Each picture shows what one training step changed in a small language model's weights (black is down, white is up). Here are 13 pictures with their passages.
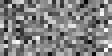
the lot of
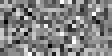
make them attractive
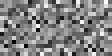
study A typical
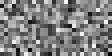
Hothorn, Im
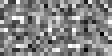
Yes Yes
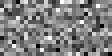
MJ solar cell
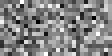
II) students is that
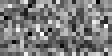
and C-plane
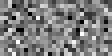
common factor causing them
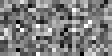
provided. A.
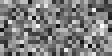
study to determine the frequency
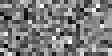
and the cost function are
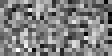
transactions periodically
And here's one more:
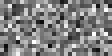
Place • Time
